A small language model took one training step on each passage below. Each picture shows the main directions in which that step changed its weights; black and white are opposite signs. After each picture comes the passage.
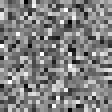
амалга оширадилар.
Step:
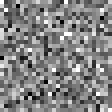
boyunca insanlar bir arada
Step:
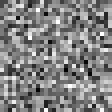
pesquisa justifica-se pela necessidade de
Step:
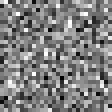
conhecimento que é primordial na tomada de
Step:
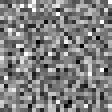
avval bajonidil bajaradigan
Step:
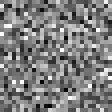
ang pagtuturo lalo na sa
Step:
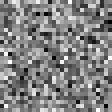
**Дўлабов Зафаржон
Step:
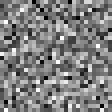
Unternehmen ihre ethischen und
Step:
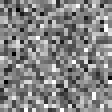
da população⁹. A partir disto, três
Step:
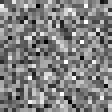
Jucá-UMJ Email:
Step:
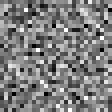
country for the development of artificial
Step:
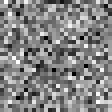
fibras alimentares para a prevenção e
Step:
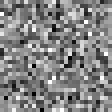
discusión de los problemas sociales generados por
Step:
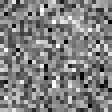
XORIJIY DAVLATLARDA
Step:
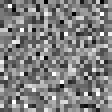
teri saratoni sinflarni
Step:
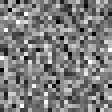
the creation of devices collecting
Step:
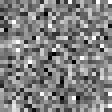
tahlil shuni ko'rsatadiki,
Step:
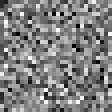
à cidade. E esse é um dos grandes
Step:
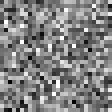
despre servicii și despre cât
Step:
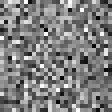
Согласно концепту данной
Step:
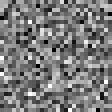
// Ethnic Identity in
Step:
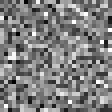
муҳим аҳамият касб
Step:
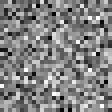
apartado del presente artículo, el
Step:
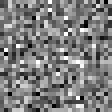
применений. В настоящем исследовании
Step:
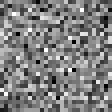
konsumsi makanan yang
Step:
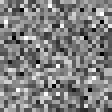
höheres Gewicht. In der
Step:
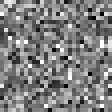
tarixidagi eng noaniq ilmiy topilma
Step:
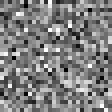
дерево. Abstract: This article
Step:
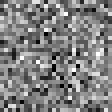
М.: Финансы и статистика,
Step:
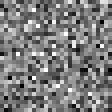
en *Mayéutica Revista
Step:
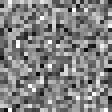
Un eșantion este format din
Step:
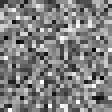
портів призвело до
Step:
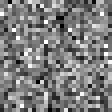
the diversity of living organisms.*
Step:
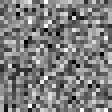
12) Descer degrau de 25
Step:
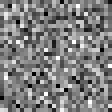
Xudoyberdiyeva N.
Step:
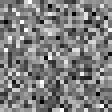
адабиётшунослик илми
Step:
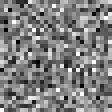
Hierbij worden de abnormale
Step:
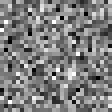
иқтисодиётни ривожлантиришга
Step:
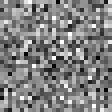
– groepen toe. Er
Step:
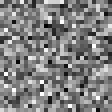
do paradigma literário tradicionalmente
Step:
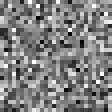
klienta publicznego.
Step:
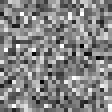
Педагогічні умови формування
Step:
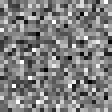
yo'qoldi yoki sezilarli
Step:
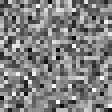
ta’minlashning usullari hamda mumkin
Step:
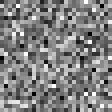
asosiy maqsadi har tomonlama rivojlangan,
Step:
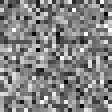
e prospettive di formazione*. Atti
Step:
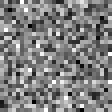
з яких у нашому випадку
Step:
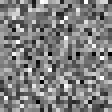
öğretmenlerinin sınıf
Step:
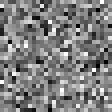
PARA EL ÁREA DE
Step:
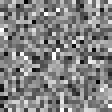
університет імені Володимира
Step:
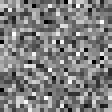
dotsenti*** Kalit so'zlar:
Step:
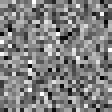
financiers et en l'absence de
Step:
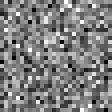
en la comunicación popular “expresan
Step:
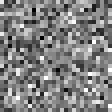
w rozważaniach nad
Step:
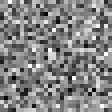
Fortschrittes, welche der so
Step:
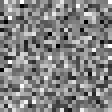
didapat Sc-B memiliki
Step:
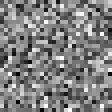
налагодженні партнерської
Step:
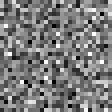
em 1925 e sua permanência na grande e
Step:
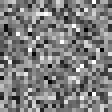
Agroforestry, Suffolk
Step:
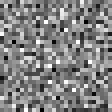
fintech ont révolutionné
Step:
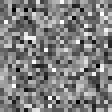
ingliz tilini o'qitishda
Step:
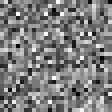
algumas informações nesta pesquisa, elaboramos
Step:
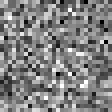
berib kelinmoqda. Foydalanilgan
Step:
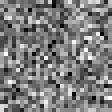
por tanto, se acepta que existen
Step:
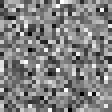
è presente il dipinto si trova
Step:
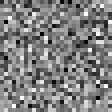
Se controla y registra la
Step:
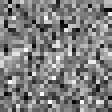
своїм емоційним змістом
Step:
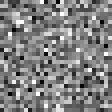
ярких красках, структурирован
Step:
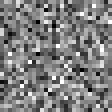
issiqxona gazlari global
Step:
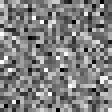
39. Número de meses con
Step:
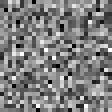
вновь стала снижаться.
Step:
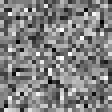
kuzatilgan. Maktabgacha tarbiya muassasalari
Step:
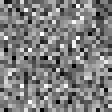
tuvo lugar entre la fase de la
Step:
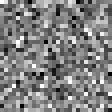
prisional brasileiro, com o objetivo de
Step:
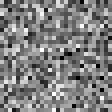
литературы) //Вест.
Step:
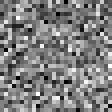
в том, что Украина в
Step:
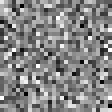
Verschijnt maandelijks
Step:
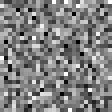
➔ Yangi Janub
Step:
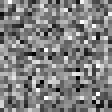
avtomobillar bunday sharoitlarda
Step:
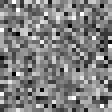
o'z taraqqiyotining uchinchi ming
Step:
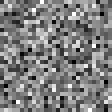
o autor propõe uma radicalização
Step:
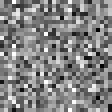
кесакчалар йўқолади
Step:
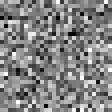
tegishga urinish (46,
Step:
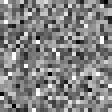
«методика» трактуется
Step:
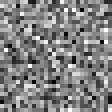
poco tiene en cuenta “la participación
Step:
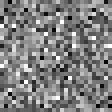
кимё химоя ва
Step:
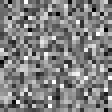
maatstaf voor de waardering
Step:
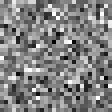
que la frecuencias de exposición y
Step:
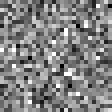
необхідні фінансові ресурси для
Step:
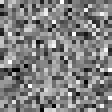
II Xivadagi Arab Muhammadxon
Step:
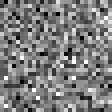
ва унинг асоси саналган
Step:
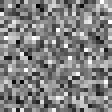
Avustralya'nın ada
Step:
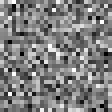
I: PENDAHULUAN.....
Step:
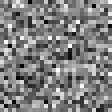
римское, а как следствие
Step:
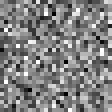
Охирги зарурат деб -
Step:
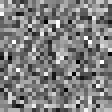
tahminan) asosan taxminiy
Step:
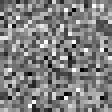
de Dewey e o seu pensamento
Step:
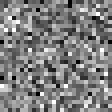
creatividad para resolver problemas que
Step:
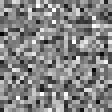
sebep bolatuǵın kommunikativ process
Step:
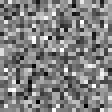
Il a d'abord produit une
